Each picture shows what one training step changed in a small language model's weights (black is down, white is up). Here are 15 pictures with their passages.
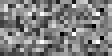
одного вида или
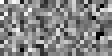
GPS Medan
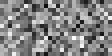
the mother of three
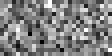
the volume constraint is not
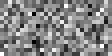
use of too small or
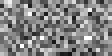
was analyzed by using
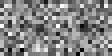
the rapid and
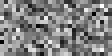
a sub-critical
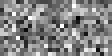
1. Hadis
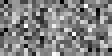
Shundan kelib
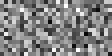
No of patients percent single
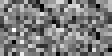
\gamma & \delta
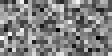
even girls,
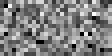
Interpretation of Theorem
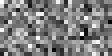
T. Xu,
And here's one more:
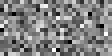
messages from different
